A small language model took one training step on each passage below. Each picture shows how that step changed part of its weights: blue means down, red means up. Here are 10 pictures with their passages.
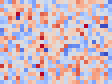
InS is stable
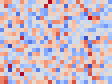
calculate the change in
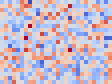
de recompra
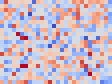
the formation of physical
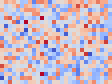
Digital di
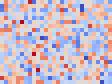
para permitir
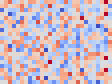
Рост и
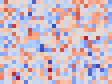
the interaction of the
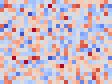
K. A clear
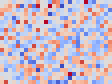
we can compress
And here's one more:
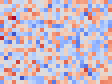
specifications of the
